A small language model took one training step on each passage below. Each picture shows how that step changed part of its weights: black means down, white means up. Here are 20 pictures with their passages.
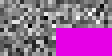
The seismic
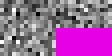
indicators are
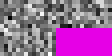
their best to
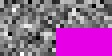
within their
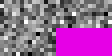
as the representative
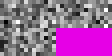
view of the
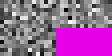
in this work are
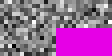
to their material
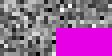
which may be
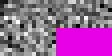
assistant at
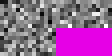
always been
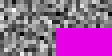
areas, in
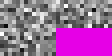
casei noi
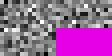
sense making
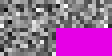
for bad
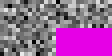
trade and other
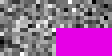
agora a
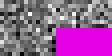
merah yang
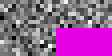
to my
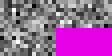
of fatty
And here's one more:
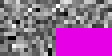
loss by
